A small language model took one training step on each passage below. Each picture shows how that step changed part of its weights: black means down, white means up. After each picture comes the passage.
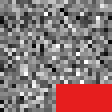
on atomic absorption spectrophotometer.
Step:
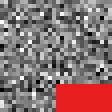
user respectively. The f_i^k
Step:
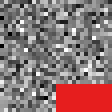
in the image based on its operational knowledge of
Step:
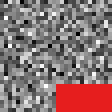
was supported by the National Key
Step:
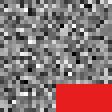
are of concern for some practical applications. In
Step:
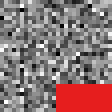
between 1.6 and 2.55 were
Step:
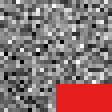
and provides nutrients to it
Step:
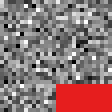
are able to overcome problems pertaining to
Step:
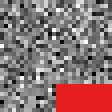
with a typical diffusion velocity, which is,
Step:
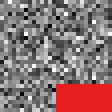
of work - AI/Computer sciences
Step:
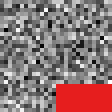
ontology are generally designed with a particular
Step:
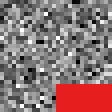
to introduce, instead of the wave functions
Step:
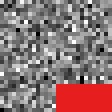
use of forward horizontal tailfins
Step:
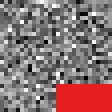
of cortical activation related to working memory:
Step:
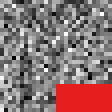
to include $^{26}$Al and other
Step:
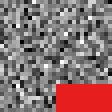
now dispersed into multilayered network
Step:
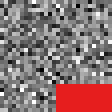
since the loss in bending energy is
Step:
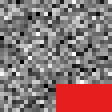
$ \varphi$ may be described as a
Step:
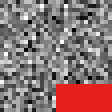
equation are fully separable. In the following
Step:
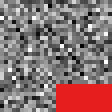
e-Government (X4),
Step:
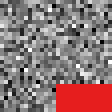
several sources and roll of techniques to combat
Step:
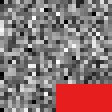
(PEMFC) cooling plate is
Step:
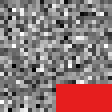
by \tool{} declines as the
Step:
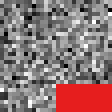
recycle it. This leverages
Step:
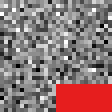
N$) interaction which consists of the scalar
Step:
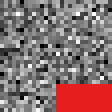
and Debr\'egeas in their
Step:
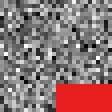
state is changed to the hadronic
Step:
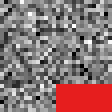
hand, if $\Delta E$ is too
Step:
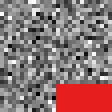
Shaded walkways & a central water
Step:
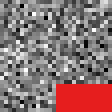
method for ideal MHD which, when combined
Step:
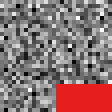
underlying methods [3]. II.
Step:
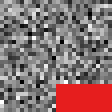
developed. This was refluxed for
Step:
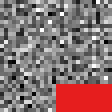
meaning attributable to syntactically
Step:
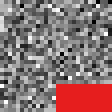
was observed between footwear type and
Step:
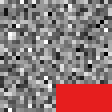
our implementation and automation of analyses for functional
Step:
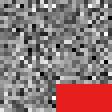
M. Philip, M.
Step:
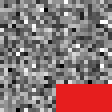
model obtained considerable reductions in training time
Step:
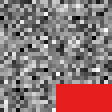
in their fields that are not standing out
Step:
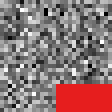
reduction in workload or increase in
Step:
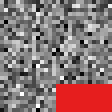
interest in research data, metadata, and
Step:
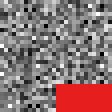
park developers to compensate affected
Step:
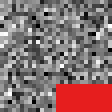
orientation α . 5. Experimental results
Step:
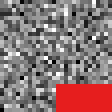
value generation and respectively formulates two mechanisms arising
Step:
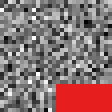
typeset front matter (including abstract)
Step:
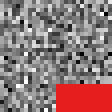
the case of a single impurity that is
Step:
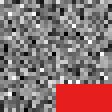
self-contained framework that does not require
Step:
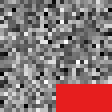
the Minkowski space is
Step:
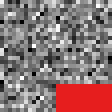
Santa María district;
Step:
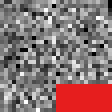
and $a_k^{\left(
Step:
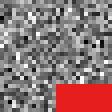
gravitational constant, $\Lambda$ is
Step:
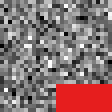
{\widetilde m}}_j\nonumber\\
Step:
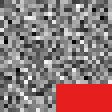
protocol further demonstrates robustness to bursty
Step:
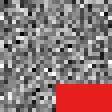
the alpha (0.05), hence
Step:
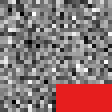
showed significant influence on the leaf area ($p
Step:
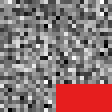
a possible interaction term of the form
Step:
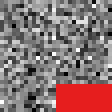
Income College Level 111 54
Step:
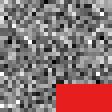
with $\mu_0$ values greater than
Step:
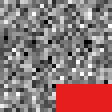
remark that, whenever Relation
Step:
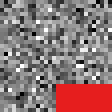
among basketball players after
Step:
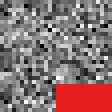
DISCUSSION %- - -
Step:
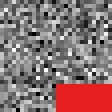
2024, before funding the development of new
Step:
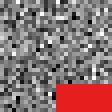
Bihar, India⁴Junior
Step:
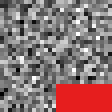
Study Europe within the STOP
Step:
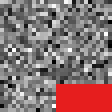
However, low-fidelity models used for
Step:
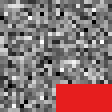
analyzed the specifics of library and
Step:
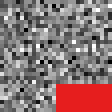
proven for time-component Lorentz-vector
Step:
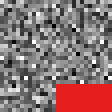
higher rate. This global trend of urbanization
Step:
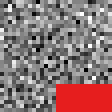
Fungicide Herbicide
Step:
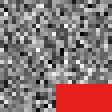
treatment with a Twin-block
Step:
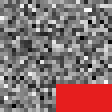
Tsung-Dao Lee
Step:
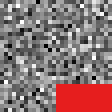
the molecular orbitals participating in the key
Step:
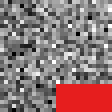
with parameters in Example~1, the
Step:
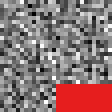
Octet & Sextet
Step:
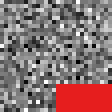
additional control laws will complete the comprehensive control
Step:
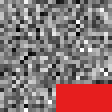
a una pieza de
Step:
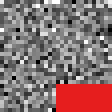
qua non; the efficiency of the system
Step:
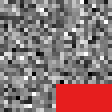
with similar values are always placed close together.
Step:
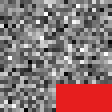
and near-well contamination degree.
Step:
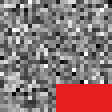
Rua Dr. Roberto
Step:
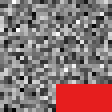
and the IMF clock angle respectively.}
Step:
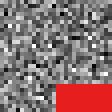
values for the three studied scenarios (Table
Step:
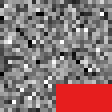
to $\phi$ can be reduced after a
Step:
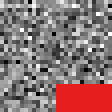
Practices for the Chemical and
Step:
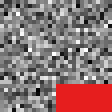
angles, but the configuration needs to be
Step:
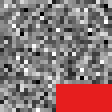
policy states that repatriation requests
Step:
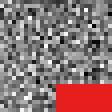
India²Department of Zoology,
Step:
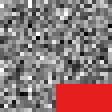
form. Fig.8. Map of
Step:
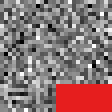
size mesh. We apply the boundary conditions
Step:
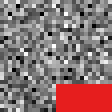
terms of the above-mentioned
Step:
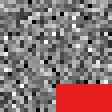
shown on the dashboard to let
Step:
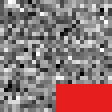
of NECO Mathematics essay
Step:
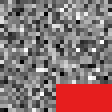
by the German government, nature is now being
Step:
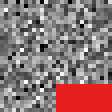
for engaging students in the classroom
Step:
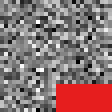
and can reproduce the phase of the
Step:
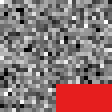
number of base graphs (minus one,
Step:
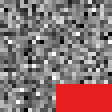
fairly compared. For the usual definitions of
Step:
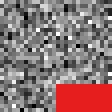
polarized tip on top of the
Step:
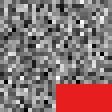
and empathy. The strength of relationship
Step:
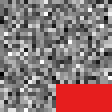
a control region without coherent vortex activity. A
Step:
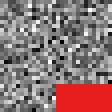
Speagle. \newblock
